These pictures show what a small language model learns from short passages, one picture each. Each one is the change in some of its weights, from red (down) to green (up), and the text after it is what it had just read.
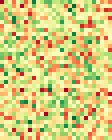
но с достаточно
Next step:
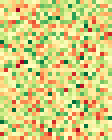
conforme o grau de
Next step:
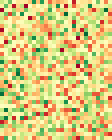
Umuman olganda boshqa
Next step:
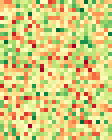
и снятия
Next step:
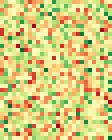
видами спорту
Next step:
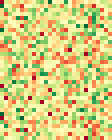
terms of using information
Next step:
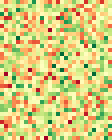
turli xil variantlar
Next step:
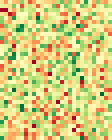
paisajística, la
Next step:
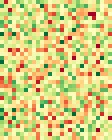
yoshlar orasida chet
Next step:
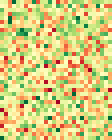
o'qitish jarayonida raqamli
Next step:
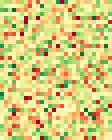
madaniy, ma'naviy
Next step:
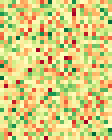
of family SMEs
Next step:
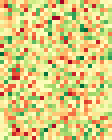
kitaplarında yer
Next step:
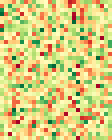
meios de transporte
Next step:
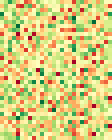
penelitian ini adalah pendekatan
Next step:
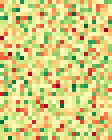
Lo que sí me
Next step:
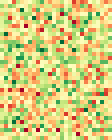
chuva, o
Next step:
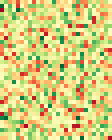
limitantes. 5.
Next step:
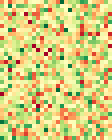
yangi O‘zbekistonning
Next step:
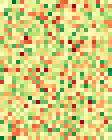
shoirlik mahorati
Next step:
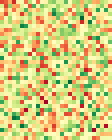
либо некоторым
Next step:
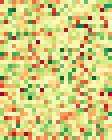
zeigen, ist bislang
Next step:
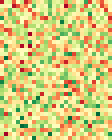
со сменой их
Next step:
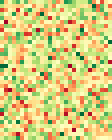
terhadap sel ovum.
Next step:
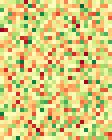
mechanism of 2
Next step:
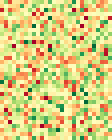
than that estimated by
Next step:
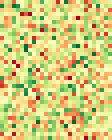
se definen las probabilidades
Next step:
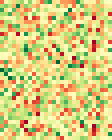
nomi bilan mashhur
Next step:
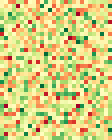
яна бир йилга
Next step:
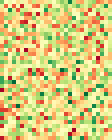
صلیب سے
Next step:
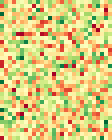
donde sus bioactividades
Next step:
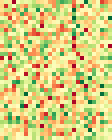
отдельно отметить
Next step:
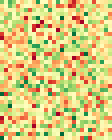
que o “ouro
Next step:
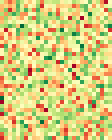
етапів, що
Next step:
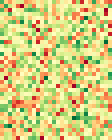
yoki tosh chiqishi –
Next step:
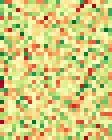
14 Langue au
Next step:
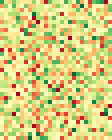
Biz demokratik
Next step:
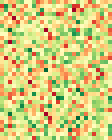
та виконанні
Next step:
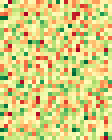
no viver humano. -
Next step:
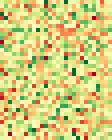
e corredeiras
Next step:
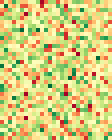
e seus filhos.
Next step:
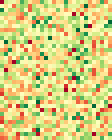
Desarrollo del
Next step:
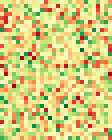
другие лица,
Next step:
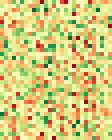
in die Datenbank
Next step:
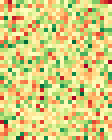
эса, назорат
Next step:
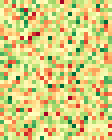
especial no âmbito da
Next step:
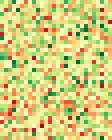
of deposit operations
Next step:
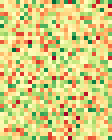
погоды и
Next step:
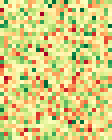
va Husayniy
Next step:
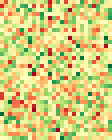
dalam sistem pelacakan
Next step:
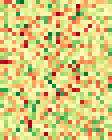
XXI ст. URL:
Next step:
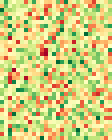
Yo o'zga
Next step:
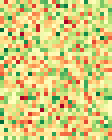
6. Azamat,
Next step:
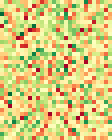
de cada municipio
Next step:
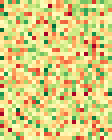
the recognition of the
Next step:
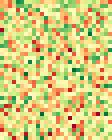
os riscos associados
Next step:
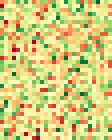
la escucha profunda
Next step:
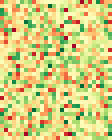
konsultasi dengan dosen
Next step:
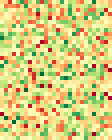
descanso. El uso
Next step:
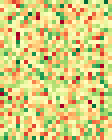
AND APPLIED
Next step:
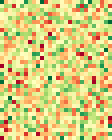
nature of such training is
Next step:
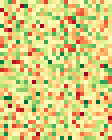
ребер позволяют
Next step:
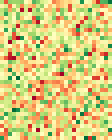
textos de carácter
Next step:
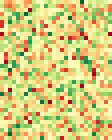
da'vo bildirish
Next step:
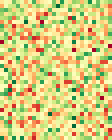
novo teatro da era
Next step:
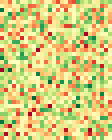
Paulo: Atlas,
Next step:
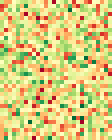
процессе высшей
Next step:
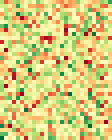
более 70 см.
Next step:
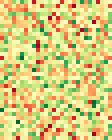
torno de um mundo
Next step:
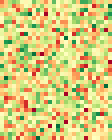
el desarrollo de las habilidades
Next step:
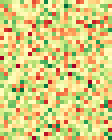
улица Амира
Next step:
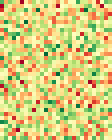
Ichak tayoqchasi
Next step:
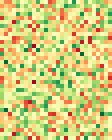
и его методологической
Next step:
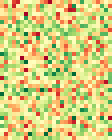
desde perspectivas feministas
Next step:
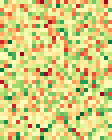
croissance de leur
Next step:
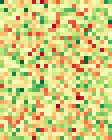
знання, а також
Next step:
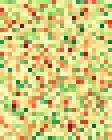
santé digitale en
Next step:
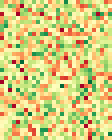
di scarsa qualità
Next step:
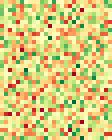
humanas sobre a natureza
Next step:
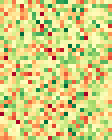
(конкременты +
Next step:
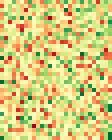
are considered important resources
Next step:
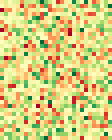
nimic altceva
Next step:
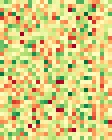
membros afetados
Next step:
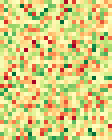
Fonte: elaboração
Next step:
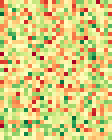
je finansiran od
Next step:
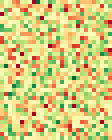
et de santé du
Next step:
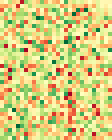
na Amazônia
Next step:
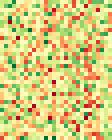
складу інші
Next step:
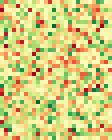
de Castilla-La
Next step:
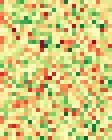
privacy and security
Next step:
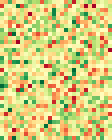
offre in certo modo
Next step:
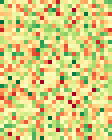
viável para essa integração
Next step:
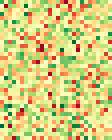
não alcançava. O
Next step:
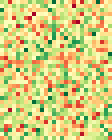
dos medicamentos No estudo de
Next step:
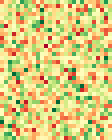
milk, jag‘
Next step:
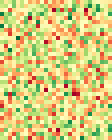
за конституційним
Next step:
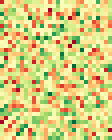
să primești.
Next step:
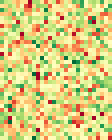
expressão no mundo, se
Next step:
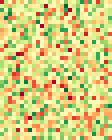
Konsepsiya asosida
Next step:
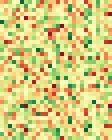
ko'plab real
